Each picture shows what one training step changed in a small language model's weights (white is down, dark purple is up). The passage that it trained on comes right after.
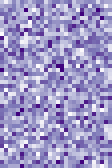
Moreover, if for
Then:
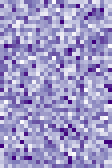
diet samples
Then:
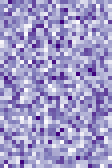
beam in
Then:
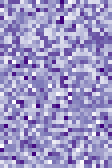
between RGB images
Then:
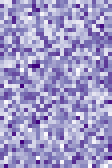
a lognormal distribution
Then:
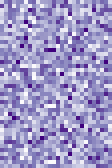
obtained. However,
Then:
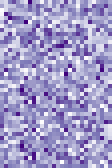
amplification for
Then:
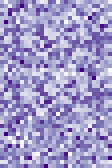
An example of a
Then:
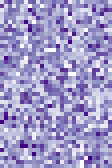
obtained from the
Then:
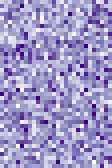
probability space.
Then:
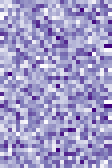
Arco de la
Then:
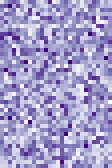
and source terms
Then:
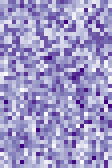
both these requirements
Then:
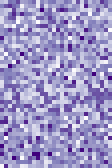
$V$ of
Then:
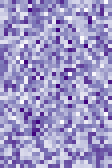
proposed TMM
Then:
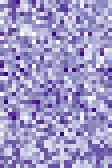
of access:
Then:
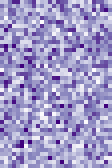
for tour and
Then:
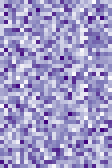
training, which can
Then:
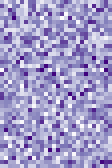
another modality.
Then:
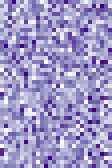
needs. In
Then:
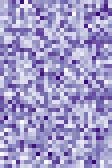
than the one in
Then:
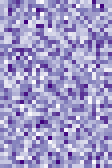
has been shown that
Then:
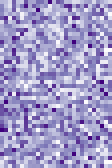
PC and
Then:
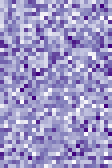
pool performs
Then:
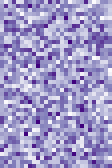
The product was
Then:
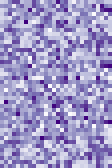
were used for
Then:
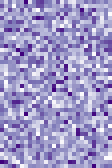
\au$ are
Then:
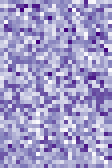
our skin
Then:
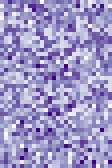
women who have had
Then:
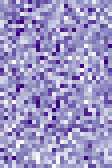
\\ glass &
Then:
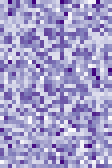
that all parameters in
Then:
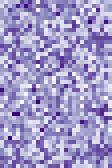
this section is to
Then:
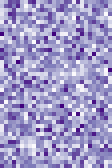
offering general
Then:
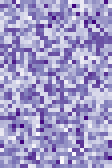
the field of
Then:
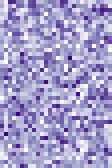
ready for pattern
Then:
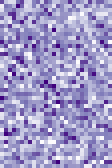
By disturbing
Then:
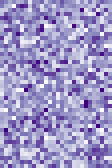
2)} the algebra
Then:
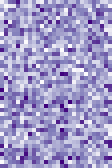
summand of
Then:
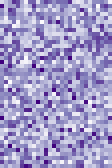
to a simply connected
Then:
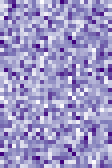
combination with
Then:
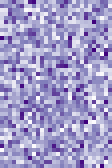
complex of any
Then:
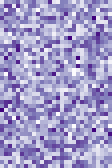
and $s$
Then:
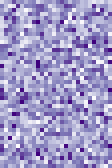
hint as to
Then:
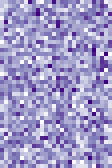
widely used for
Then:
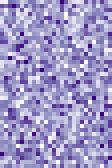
one hundred
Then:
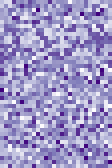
LHC within
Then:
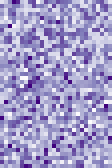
to a single point
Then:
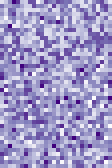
to a secondary
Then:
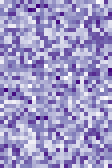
the same assumption in
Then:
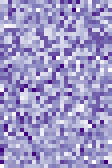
since $\langle
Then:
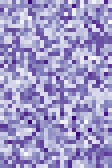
the mass term
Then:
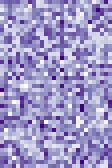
estimate while the values
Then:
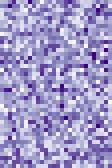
performance. 9.
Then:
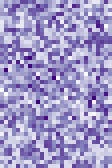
the second level of
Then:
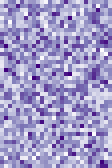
small perturbation of
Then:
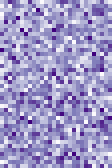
compaction pressure
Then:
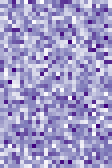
important to investigate
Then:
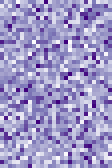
radial quantum number
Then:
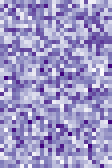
the Kepler
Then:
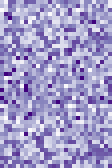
flow's colour
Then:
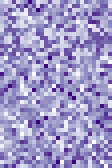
energy minimization,
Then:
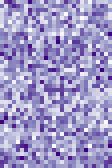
significant increase of the
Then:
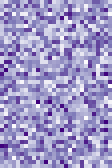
theory and action,
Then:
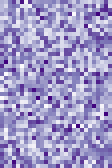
than the maximum
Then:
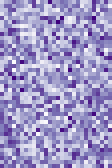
in metric spaces
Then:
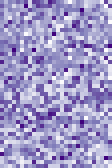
\pm SEM
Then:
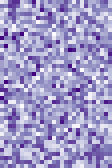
of the pulp
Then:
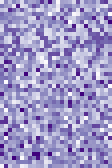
$V$ and
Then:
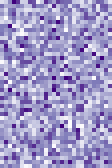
to obtain most data
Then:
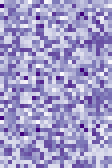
also on the left
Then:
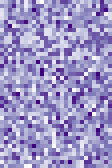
able to model the
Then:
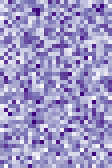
user terminal
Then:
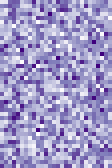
of triangles
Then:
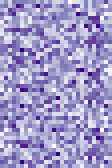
In the positive
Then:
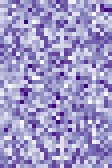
were obtained under the
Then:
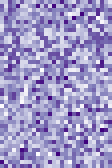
respectively, is based
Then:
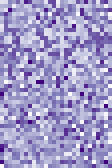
$\omega$ is
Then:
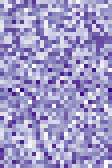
a ball of
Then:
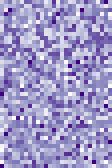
$\Gamma$ le
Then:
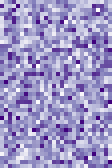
hold by
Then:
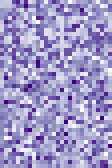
The theorem is
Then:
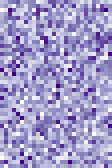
can immediately
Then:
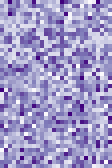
that there exists a
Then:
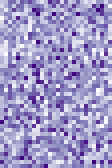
user already has the
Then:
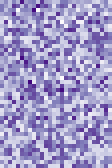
the next section we
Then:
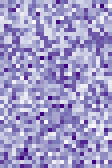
not have this
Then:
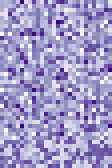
solved in about
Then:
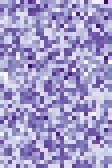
the maximum value of
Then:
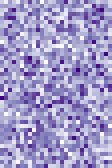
strut. It
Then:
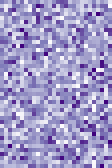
later obesity
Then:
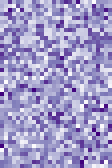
assume that for all
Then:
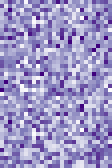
induced by the
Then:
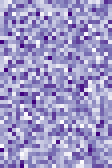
metrics, computed
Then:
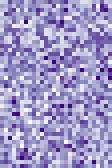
have to increase the
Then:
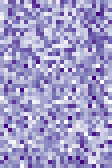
evaluated in terms
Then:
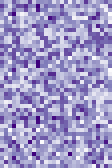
The different concentrations
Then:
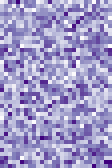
(working according
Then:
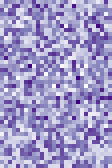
the first term on
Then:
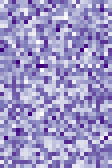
requires advanced
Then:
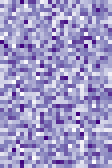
findings of
